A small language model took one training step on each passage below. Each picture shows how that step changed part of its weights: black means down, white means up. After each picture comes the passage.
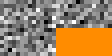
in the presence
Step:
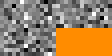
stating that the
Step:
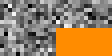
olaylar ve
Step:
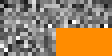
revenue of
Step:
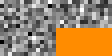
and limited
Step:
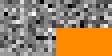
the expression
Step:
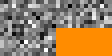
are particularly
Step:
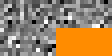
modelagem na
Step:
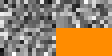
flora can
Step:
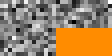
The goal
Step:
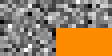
el Y son
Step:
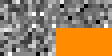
os alunos
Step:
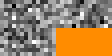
that some areas
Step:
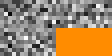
aim is to
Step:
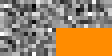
no reason
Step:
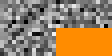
acid, the
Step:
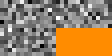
appears to
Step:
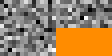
in his
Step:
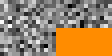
the first stage
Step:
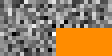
of the pile
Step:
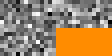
to identify
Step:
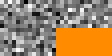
which identified
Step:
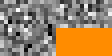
master of
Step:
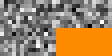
area or
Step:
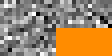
magnets in
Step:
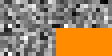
turtles and
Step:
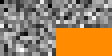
ainsi que
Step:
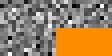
under impact energy
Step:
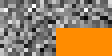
maioria dos
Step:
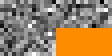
is imperative
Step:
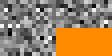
_x O
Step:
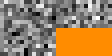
the Left's
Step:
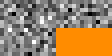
in addition
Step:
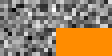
voice and
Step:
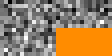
and somehow
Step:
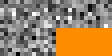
\times 3
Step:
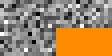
triability were
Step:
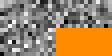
because of the
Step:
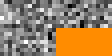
the same time
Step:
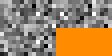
status and
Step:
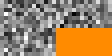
and are often
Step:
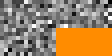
of tensile
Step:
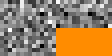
applied for
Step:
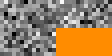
it from the
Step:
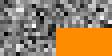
u bilim
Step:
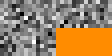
of the analysis for
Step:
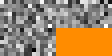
parte, se
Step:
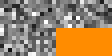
does not
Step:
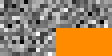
для ионного
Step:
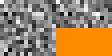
of identical
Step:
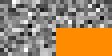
who was
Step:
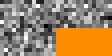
and farmers
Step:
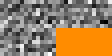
our health data
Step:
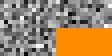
lado, o
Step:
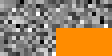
differences. The
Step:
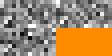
EU e do
